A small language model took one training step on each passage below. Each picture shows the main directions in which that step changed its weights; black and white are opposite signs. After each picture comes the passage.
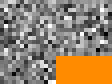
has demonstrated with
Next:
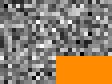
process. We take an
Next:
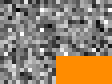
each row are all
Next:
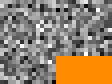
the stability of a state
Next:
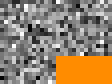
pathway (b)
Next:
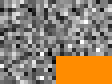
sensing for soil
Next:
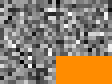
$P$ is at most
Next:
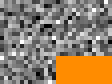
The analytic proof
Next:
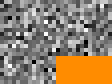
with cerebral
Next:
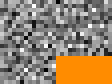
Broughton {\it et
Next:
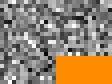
was the rejection by
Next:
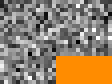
criminalisation of
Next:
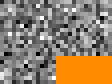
the scratch and
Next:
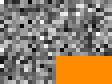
DC outputs
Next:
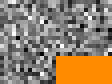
is the probability of no
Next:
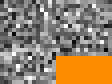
previous x-rays.
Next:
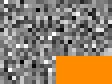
wrong, presence of
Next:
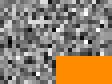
Alamos National
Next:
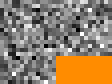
state parton shower
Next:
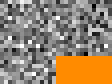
used to measure their work
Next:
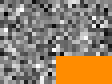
comment on how these
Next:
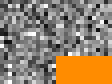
of the system but force
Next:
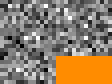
of necessary
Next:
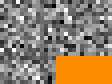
The broker first
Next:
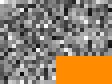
carry out analytical
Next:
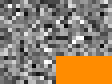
any $s\in
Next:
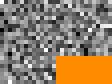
iterative framework
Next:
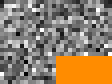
the ZAM phase.
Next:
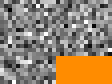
homotopy type
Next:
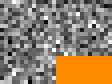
singularities as
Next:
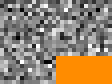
in the range of
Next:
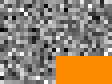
and similarly, from order
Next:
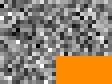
and fatigue
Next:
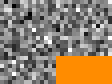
remark also applies
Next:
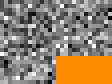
illustrate their
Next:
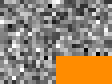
CARE IN
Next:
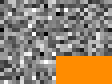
5 and 6 in following:
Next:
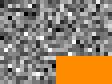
an $n$-dimensional
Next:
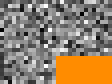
of multi-point
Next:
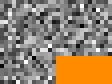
\end{prop} It
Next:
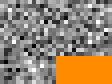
as a good model for
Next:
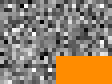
of the art approach to
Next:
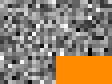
the second strongest
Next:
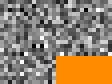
for the definition of
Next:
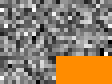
the polysulfide
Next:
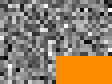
of our system, and on
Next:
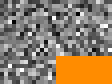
engage more productively
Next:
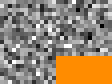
the true optimal solution
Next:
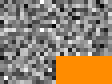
intervene only when
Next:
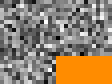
solutions must try to
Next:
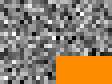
etc., the following
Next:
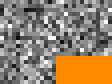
per year and station
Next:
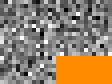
spaces. Basic
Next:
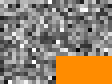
be profitably
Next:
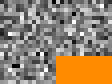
retail sale
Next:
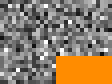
of intervention to
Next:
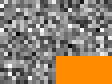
assess the physical
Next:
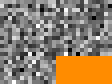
the direction vector and
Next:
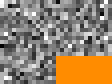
a 5-point
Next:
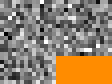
fact that the factor group
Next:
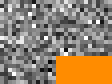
circle at height h
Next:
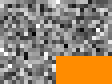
the hyperbolic
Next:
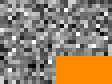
by a finite sequence of
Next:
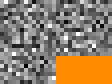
still working and
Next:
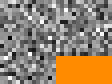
is trivial.
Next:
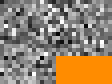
currents introduced
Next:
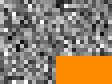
a percentage
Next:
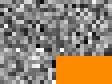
enhancement (see
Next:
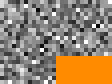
retrievals in order
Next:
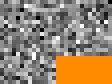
\sra \infty}
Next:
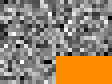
lifetime of their
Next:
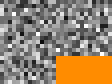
explore the case of
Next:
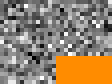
amount of algorithmic
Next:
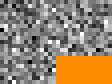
top row. }
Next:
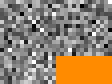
rate γ .
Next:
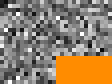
a female
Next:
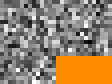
Coral, D.
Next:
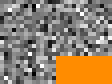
on the Acoustic
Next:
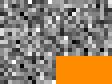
g$, it follows that
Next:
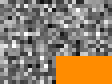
where $\mathcal{C}$
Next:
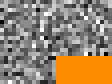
is not making good
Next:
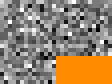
environments that
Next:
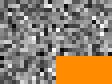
piece of
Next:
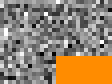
grape pH;
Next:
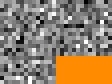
\in H_{\leq
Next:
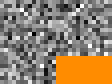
and the class $\delta
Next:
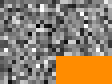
the Jacobi
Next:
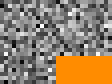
revenue function,
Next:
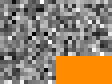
be a variable with the following
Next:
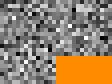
in momentum
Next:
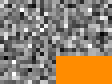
remarkably the
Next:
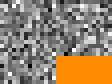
main result of this section on
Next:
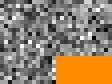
with $$ L \otimes
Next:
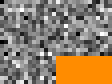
Perspective of
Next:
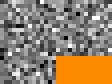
case from a cohomological
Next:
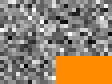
is created and
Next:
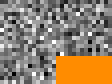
participated from the
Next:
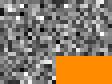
musical input of
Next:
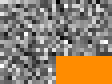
policy models, or
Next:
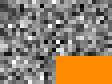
conditional adversarial
